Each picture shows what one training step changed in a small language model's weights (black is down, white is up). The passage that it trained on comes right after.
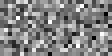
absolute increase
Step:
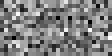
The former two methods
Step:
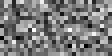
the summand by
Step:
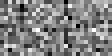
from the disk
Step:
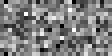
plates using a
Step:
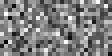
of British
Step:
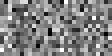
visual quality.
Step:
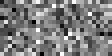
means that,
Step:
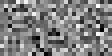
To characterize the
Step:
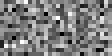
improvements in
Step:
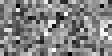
data. Cold data
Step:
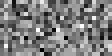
the example of the so
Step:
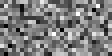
for partially
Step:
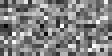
with momentum,''
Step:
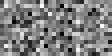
/ \partial
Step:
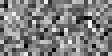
presented) and the
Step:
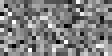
this paper proposes
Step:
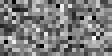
to how to go about
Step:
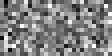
of Newtonian and
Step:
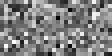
and we know that
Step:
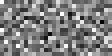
to suggest
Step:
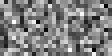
of freedom
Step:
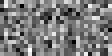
By following the
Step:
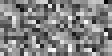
of Technology
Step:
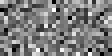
did not appear
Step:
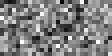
during the early
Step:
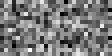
the hybrid
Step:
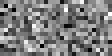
some smearing
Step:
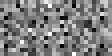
J.\ Phys.\ A
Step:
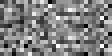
is already
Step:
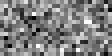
set of all position
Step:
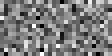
addressed through
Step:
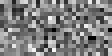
flow of the vector
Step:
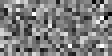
total energy obtained using different
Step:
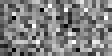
That may be due
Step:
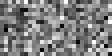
up in energy.
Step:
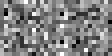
loop system at the
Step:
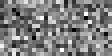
its curvature.
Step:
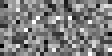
anisotropy of
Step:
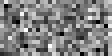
upturn in the
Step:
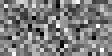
obtain strong photon
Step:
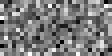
is able to
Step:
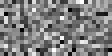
visible in at
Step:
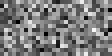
Also, the
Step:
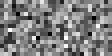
the sensor
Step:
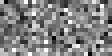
would like to
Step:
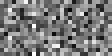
not much larger than
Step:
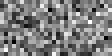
Tx. \item
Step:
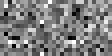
methylation and
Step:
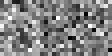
stars (labels
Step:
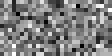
the output from the
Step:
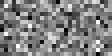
the emergent
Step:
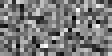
for all the different
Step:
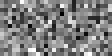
case of pure
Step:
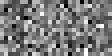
race, a
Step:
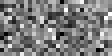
some real numbers in
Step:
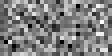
effective interaction resulting from
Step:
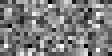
is given by the
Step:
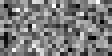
the SWNT
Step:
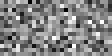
field dependence of
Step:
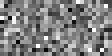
weak source of
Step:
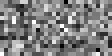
inverse Fourier
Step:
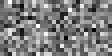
the photon spectrum and
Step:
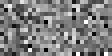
different regions by
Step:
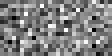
\sim 1$ and
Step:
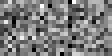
a further option,
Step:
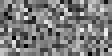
to reformulate
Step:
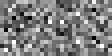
previously described. This
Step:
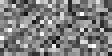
the participants
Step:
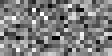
It is worth
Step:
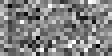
desirable and
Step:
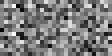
O. Le
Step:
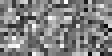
search at the
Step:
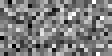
upper and lower
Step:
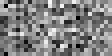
meanings: one
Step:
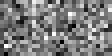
has been to treat
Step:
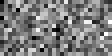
of the mean density is
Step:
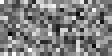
answer the
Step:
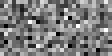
for temperatures below
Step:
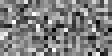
spectra of the
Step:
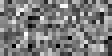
cutoff scale
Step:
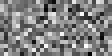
body of
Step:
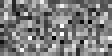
the gradient
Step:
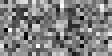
identify high quality
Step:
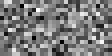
$B$ to the
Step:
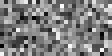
represent a source of
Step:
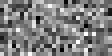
and upper
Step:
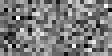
difference can be
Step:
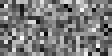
for the metric,
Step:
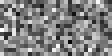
the vicinity
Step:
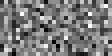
are very accurately
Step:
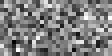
Side view
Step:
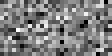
that led us to
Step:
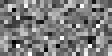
they tend to a
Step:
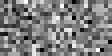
their inherent
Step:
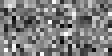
same. Under
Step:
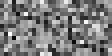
the spectral power
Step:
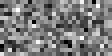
vanishes when
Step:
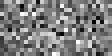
N$ square
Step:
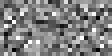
Then, when
